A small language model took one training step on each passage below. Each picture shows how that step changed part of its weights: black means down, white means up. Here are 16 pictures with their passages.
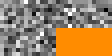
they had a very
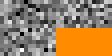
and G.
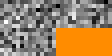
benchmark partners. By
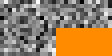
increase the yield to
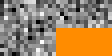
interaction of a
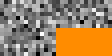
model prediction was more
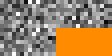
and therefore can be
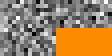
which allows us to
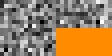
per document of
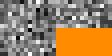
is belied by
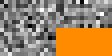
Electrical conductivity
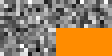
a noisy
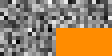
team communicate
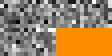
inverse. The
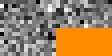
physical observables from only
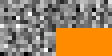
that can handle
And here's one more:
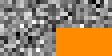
in an innovative
